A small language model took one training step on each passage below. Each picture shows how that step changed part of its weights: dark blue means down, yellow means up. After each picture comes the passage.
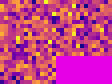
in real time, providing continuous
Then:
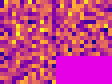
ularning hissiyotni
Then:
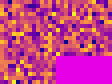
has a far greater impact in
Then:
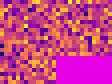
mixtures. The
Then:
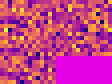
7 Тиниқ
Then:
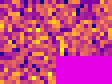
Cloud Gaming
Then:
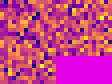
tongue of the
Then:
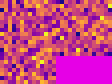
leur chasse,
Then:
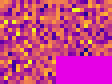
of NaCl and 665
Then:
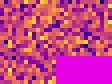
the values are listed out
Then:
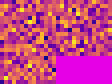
system, which is controlled
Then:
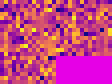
examination of the lived
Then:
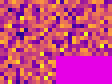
of twelve
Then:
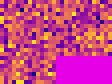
The data that support the findings
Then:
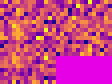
вченого, а у
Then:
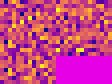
the mass the adherent
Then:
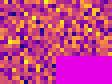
used to detect number of these
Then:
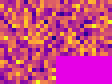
I. INTRODUCTION
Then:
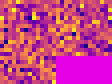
review some studies related to
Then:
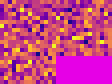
of olfaction, and
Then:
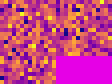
each microcavity had
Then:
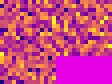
yönelik tutum
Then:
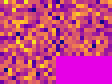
the isomorphism and
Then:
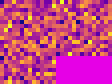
aan alle professioneel
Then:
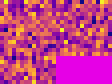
scheme by every State
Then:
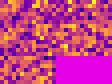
generation deck Outside
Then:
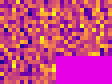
Hua Ran Z.
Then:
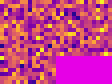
одбрану од
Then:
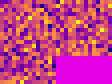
weather conditions, attacks
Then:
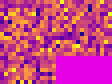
и более точного
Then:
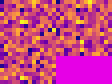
способствует повышению
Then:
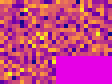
researchers (b). The
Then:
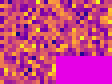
direct comparison or contrast is needed
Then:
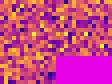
of Teaching"
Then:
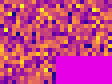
«СПОР В
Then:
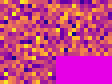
practical experiences, such as
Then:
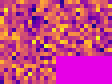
ta'limning faol
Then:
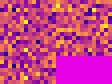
базуватись на
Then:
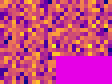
для горячего
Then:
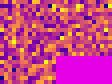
le politiche di
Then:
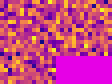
electric field has a greater influence
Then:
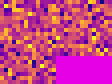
at the end, the focus
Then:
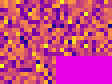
to express ideas,
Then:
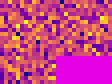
shomga dovur
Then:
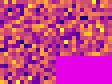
czy pastwiska
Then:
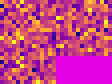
asosiysi kognitiv
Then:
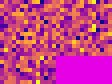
dan min digunakan untuk
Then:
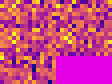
oshiriladi. Bu jarayon
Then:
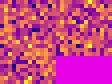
amount of commentaries on
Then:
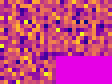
și dovedesc
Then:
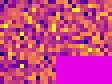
growth, Germany and
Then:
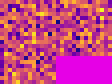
data penjualan dan
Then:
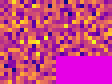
EU Qualification Directive
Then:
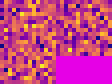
the entrepreneurs finished
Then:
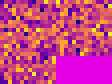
focused on launching various
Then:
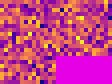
of the initial injection
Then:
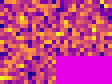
user trust and adoption
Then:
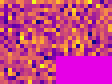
threat to the RIs
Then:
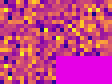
was positioned second from the
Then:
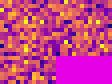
desses biomarcadores
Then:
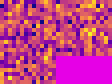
туризм дедалі
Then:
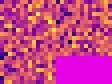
should be given to each
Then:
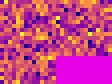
"Yashil" iqtisodiyot
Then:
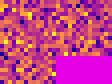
producción de carne
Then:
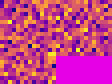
installation include the following two
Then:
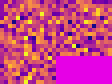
Raichur city.
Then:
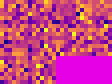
для магистрантов
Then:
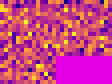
of the design procedure, a
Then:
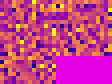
accounts for the effect of
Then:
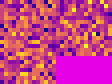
adjustment, social
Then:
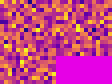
payqay olish va
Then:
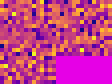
set. This resulted in
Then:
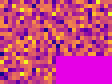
stable occlusion is given.
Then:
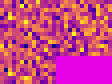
Welcomes the
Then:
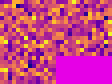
connected or from local
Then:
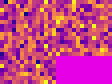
reader, physical culture,
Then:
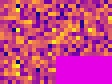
under shade on the
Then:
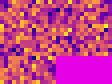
in teaching of qualitative Social Studies
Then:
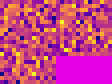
increase in calorific value
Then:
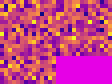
hard decision as well as a
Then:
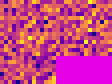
As a result, it can
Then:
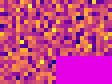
measures (wetland
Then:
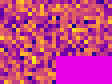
derecho. Los nuevos
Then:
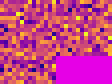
findings of this study are available
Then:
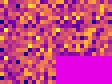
эмоции других
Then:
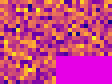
consumption will be considered, with
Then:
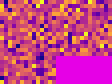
of the information located on the
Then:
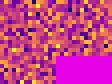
classifier with best accuracy
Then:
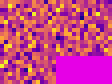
current research this is not necessary
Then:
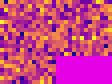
with minimal adverse
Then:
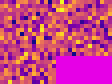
etilgan. Shunday
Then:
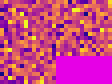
and obesity among adult
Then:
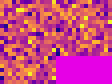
and other resources can be
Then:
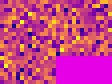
defense mechanisms are most
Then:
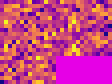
Cebada con menor
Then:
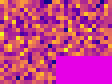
higher frequencies (Table
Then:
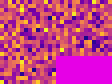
that create more effective and
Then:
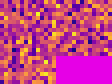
lucratif tient
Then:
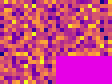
выводы. С
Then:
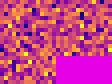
of correctional work with
